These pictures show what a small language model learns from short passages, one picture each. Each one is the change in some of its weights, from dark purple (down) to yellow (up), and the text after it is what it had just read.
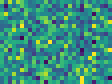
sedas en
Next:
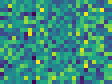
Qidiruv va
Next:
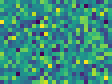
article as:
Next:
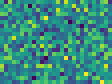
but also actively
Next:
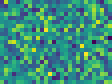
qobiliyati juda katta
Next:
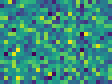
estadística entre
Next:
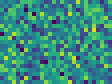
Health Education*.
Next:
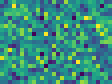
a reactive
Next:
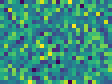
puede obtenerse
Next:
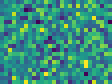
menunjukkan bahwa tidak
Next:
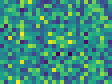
reconhecimento dos
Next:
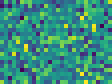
psixologik jarayonlarga
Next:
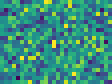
autores. A
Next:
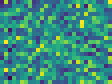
qilingan raqamli pedagogik
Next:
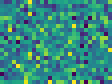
сторон имеют
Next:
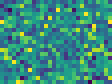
Эти структуры
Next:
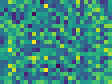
of Business*,
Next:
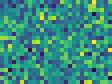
ки бидуни
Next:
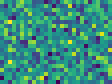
de comunicação entre
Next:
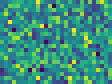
10 graus e
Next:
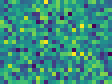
populations. En
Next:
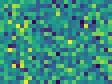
de exercício
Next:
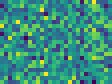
Personen, die
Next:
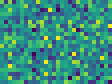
to fmethod
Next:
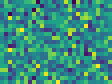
de variáveis de
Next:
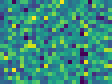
skala kecil
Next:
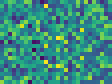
professor of the
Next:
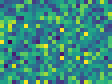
кто не
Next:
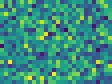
Aquí se
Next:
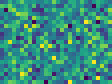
debate procedente
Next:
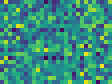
aniqlash maqsadida
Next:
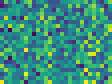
shakllanishini asosiy
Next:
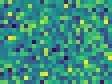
The study uses
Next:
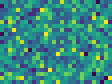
- Примена
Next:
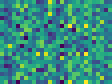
тому, что
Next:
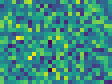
і не має
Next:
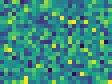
virtual. La
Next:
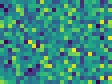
и после
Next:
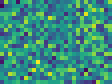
shakllari ishlab
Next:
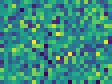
lo que significa
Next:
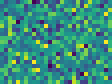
в науковій
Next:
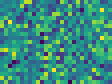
відмови від
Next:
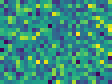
taxi. -
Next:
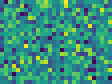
tubuh yang
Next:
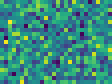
seal image
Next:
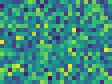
том числе
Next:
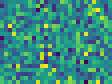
/ Пособие
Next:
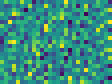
bu samara
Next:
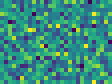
recorre todos los
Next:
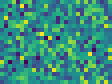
ini menggunakan uji
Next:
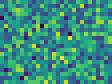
Kente geri
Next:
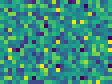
Chatman have
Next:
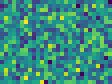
hisoblanadi. Masalan
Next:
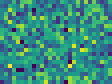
transporte são
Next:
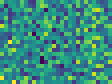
va institutsional
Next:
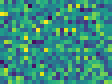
pas seulement
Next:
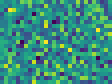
The main effect
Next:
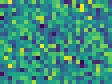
entender que não
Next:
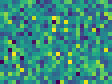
con una población
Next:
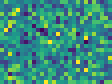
birinchi bosqich
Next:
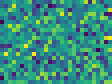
pedagogice necesare
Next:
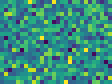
La novela,
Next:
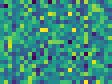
un intervalle
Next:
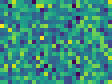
design using
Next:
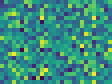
ham texnologiyalardan samarali
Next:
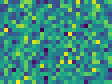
mais tempo para o
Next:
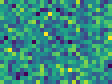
of Clinical
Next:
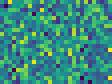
comparés en
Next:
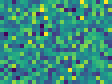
global burden of
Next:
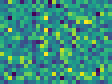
mothers has
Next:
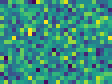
A cégek
